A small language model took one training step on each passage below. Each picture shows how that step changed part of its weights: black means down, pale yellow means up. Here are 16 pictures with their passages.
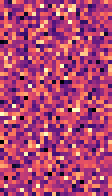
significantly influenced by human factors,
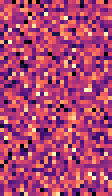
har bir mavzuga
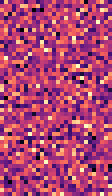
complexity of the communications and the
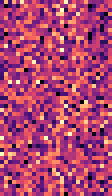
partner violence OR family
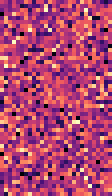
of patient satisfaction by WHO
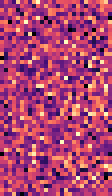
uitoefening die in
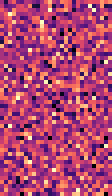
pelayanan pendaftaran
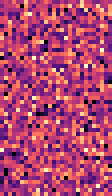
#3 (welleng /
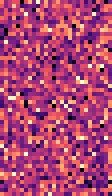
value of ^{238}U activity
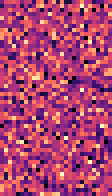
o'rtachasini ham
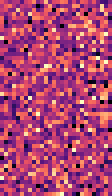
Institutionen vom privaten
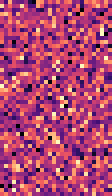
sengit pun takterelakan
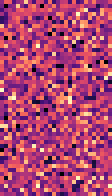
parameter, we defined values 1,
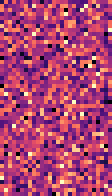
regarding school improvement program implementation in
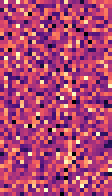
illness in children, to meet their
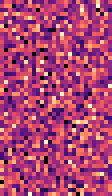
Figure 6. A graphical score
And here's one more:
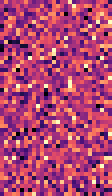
процес сканування; - в
